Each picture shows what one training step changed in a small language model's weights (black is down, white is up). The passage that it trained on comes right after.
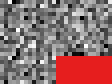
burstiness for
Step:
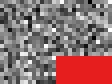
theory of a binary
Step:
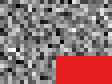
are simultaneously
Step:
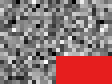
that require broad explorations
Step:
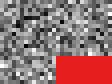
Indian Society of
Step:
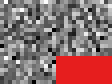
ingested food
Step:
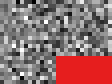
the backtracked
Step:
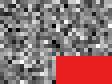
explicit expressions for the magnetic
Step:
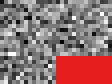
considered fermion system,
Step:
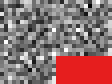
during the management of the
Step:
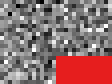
of information (action) are
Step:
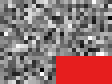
Agree (A),
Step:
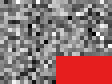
College as there cannot
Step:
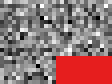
external validation to feel
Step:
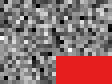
generalized anxiety and
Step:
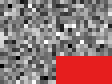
parameter scan demonstrates that
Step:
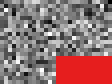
polyester has
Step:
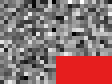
personal timeline,
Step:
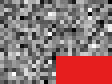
transfer, which suggests that
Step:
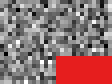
and employs a
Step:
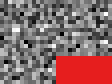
obviously must obey
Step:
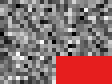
are needed to achieve the
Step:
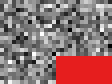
be precise, we should
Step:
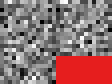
because they are simple but because
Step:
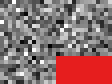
frequency. Each datum
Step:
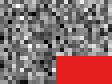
for asteroid
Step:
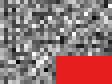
Solutions Journal,
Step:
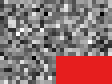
indicator Fig. 3.
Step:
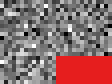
Thus the corona above
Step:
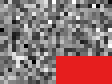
fly ash on the
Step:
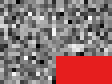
spectral method (solid
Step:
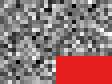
(1) results in the
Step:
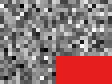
an ideal), we will
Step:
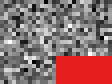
update-in, %
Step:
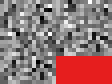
inflation scenarios,
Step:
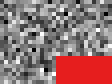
methods: fuzzy
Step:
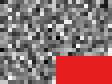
of the population should be
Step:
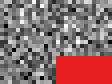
numbers with bookmarks
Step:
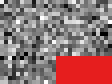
Although this network varies
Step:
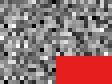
leaders and, where
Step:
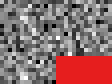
are generated and absorbed by
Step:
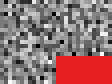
on this truth,
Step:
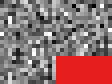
the participant reads a
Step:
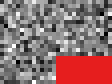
and Mass Education.
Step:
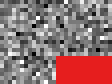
for wafers, cells
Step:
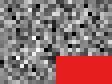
It is important to stress that
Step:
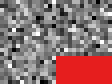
The gray lines show the
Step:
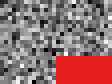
fertility reduction when
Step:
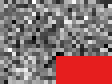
Amin et al.
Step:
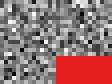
4. Conclusion With the
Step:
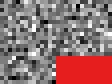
that introduce correlations in
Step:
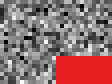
thus brought into being
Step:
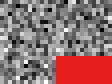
are constantly looking
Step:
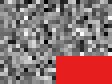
2. **Informed
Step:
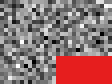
at the incident
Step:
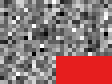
\end{table*} The
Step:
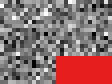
infinitesimal transformation
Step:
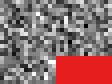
the latter only in the
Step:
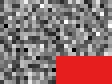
as the ratio of maximum
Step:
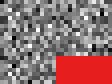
of criterion C_1
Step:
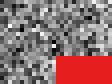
strategies for singing in
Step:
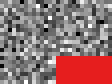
that they have no choice of
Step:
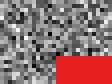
For ‘L’ number
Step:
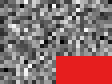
formation of infections.
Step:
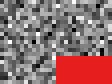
arrival direction of
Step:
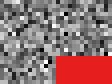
wet wipes and
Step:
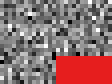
motion for the photons
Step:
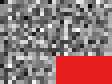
of freedom: the
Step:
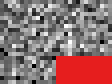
amount of data and characterize
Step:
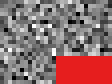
is the total number of species
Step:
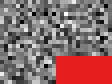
final end-effector position
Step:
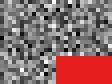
essentially absent of
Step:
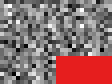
lower right corner is
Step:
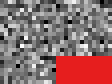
may be attributed to a
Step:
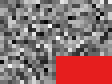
is to develop a methodology
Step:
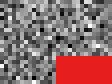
at zero microwave
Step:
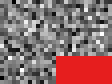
can cause operational
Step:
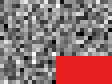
as one might expect that both
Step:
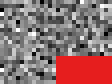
technical requirements collected during
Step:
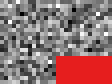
theory, persuasive
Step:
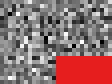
increase of 5.40%
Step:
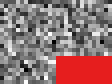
photometer, in
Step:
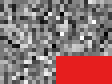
calibration (see
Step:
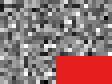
consistent with a circular
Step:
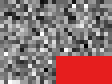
derive a conclusion,
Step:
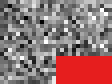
collider based on the new
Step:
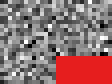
of frequency. These central frequencies
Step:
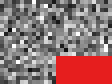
constitutional framework for
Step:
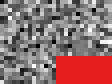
of X-ray selected
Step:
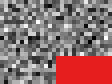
direction from this point of
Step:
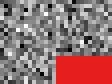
$E$ explain the
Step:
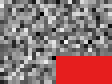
adequate understanding. With
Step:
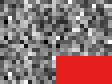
a sample size of 174
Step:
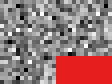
[Found: N,
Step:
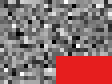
found to be accurate
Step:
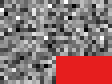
to replace the less effective
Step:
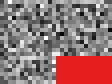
to each segmentation,
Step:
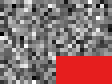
having positive density parameters. The
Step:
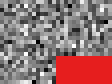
them towards becoming
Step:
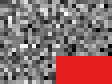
the paper bags also
